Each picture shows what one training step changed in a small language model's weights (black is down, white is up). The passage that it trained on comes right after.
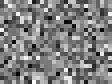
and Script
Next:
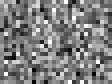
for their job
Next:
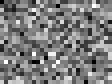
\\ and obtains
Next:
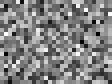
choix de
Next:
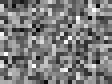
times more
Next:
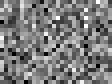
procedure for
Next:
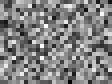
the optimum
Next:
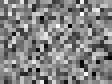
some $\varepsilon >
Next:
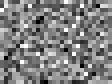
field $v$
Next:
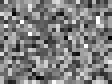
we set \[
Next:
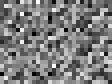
\ We have
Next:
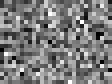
of this work.
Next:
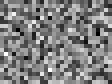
of 2 is
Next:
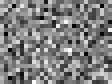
on deterministic
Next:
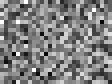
vines in
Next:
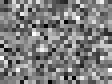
for risk
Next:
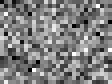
determining the
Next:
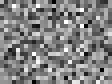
with market
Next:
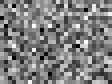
scale was used
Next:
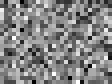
theorem in dimension
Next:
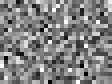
(for given number
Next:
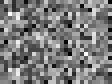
and, in that
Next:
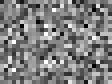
a series of
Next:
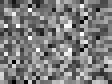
mainly be
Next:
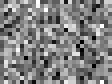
We can reach
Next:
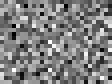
false in
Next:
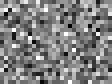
The equality between
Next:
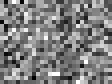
For example,
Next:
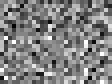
is called a
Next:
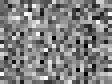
then changing
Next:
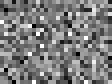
and she
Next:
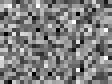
follows that \begin
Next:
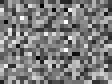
set in a
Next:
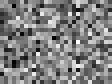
having more
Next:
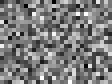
get the different initial
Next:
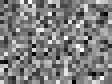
connected to
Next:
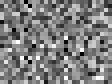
respected, and
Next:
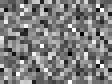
in the particular case
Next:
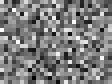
\vec o)
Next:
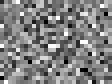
annually to
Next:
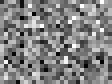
may come up
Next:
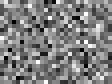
coefficient} of
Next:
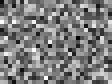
release of
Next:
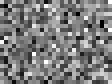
extent and
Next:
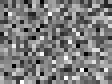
of much
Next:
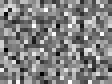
The groups
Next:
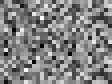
the choice of
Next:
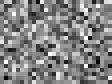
$\varphi (
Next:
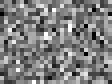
action when it
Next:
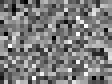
generated by
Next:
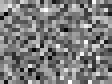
The sample consists
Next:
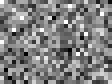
for optimization to
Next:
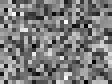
- \frac
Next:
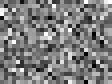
a homeomorphism
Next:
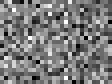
complementary solution
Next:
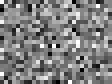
some implicit
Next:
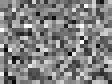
positive responses from
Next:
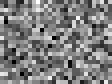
other additional
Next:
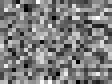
exhibit the
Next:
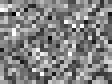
the Functional
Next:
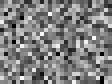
can verify
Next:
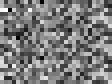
performance. This
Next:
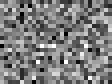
analysis was found,
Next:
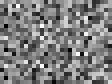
in practice
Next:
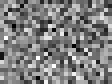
is a new
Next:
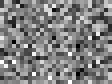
its image in
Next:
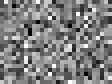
but this same analysis
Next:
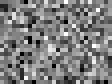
model, along
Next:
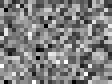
$K$ be
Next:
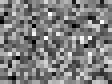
which nodes to
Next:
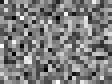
resolution and
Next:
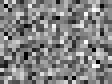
medical condition,
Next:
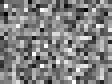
and Human
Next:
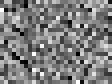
and in the
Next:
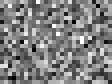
which predicts
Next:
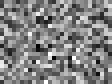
$ is a constant
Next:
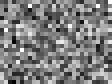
have \[
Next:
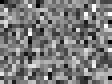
recovery in
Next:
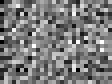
just saw
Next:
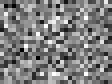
for testing,
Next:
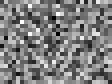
obtain \[
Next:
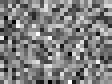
many other local
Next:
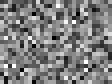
factors are more
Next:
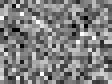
take their
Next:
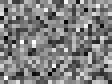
\noindent {\bf
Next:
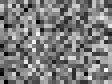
A series solution for
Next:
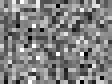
obtain Claim
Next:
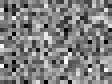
use in our
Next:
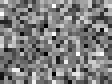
patients with
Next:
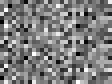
if and only if
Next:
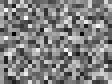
subset of
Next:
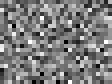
in some centres
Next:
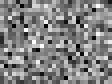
according to
